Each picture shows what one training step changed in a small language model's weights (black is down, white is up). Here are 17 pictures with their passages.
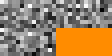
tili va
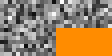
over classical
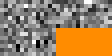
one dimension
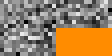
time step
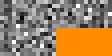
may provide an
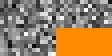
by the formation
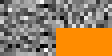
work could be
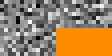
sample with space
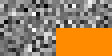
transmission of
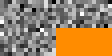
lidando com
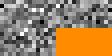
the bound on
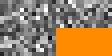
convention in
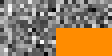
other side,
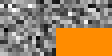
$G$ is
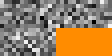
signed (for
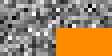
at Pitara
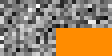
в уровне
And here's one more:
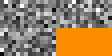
induced by
